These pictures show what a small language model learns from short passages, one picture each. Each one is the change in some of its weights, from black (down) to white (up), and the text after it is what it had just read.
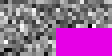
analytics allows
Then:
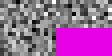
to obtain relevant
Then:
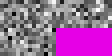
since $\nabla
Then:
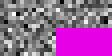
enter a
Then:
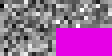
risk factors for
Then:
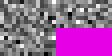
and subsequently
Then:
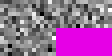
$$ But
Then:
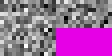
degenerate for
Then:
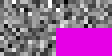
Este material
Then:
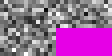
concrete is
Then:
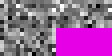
J., and
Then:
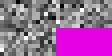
that for every
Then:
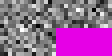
which represented
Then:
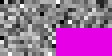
duration, and
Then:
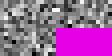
father was a
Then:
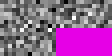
sobre os
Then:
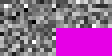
admissions of
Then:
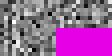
Android yang
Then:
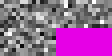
same regularity.
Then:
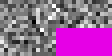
a commutative
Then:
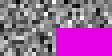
to be the
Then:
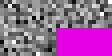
to enable the
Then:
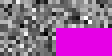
pir postu
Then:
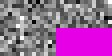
and reduce their
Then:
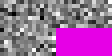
is probably
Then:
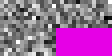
and Dental
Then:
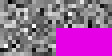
analysis process can be
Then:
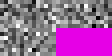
va arxiv
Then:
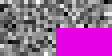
small size of this
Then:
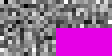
$R \in
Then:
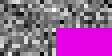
in transfinite
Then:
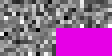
Furthermore, it
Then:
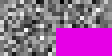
discutir os
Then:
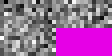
carta es un
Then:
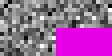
Er hat
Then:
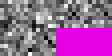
right hand side of
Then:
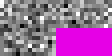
The time taken
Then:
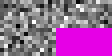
gas, it
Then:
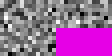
controle e
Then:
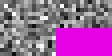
Applied Sciences,
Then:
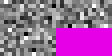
given by \[
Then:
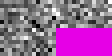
is an example
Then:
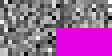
our understanding and
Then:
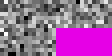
7 Monate
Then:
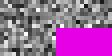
door hem
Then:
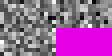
and is a direct
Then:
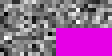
This type of approach
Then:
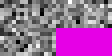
be viewed as
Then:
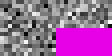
(CC) methods
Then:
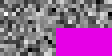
experiences of
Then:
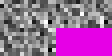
knowledge and learning
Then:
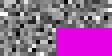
In order to
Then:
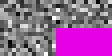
an object or
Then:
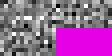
with advancing
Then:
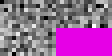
operators have been
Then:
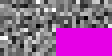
boji 3
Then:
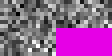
this article can
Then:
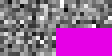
Hence, at P
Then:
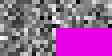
negative and positive
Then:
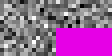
1 ml of
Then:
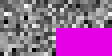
am able to
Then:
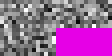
essential for
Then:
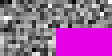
to an increased
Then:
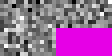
to produce
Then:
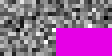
to exchange
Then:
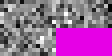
mobile and
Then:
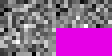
undermines the
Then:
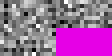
\to \partial
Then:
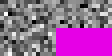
correspond to the
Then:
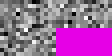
generally brings
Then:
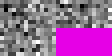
shall now
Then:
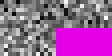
t}}$ that are
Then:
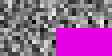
experiential knowledge
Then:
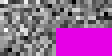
processes that allow
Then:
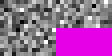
to fit the
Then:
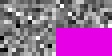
Figure 1: The
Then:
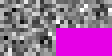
model for the
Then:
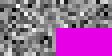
resulting in the
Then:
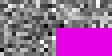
on Digital
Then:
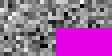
distribution, we get
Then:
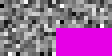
key role in
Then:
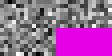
may be represented
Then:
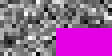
of student
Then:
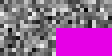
TN$ is
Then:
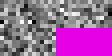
a pedagogia
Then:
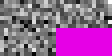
and families
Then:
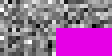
AREA B
